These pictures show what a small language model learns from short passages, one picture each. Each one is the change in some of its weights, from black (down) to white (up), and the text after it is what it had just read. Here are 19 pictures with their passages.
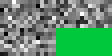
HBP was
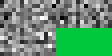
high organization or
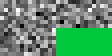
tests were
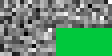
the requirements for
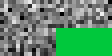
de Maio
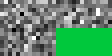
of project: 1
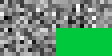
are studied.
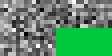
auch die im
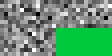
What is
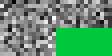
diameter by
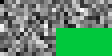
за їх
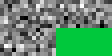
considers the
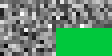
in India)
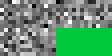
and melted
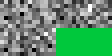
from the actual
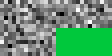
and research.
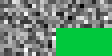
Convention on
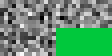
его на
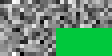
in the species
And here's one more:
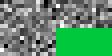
yang kuat
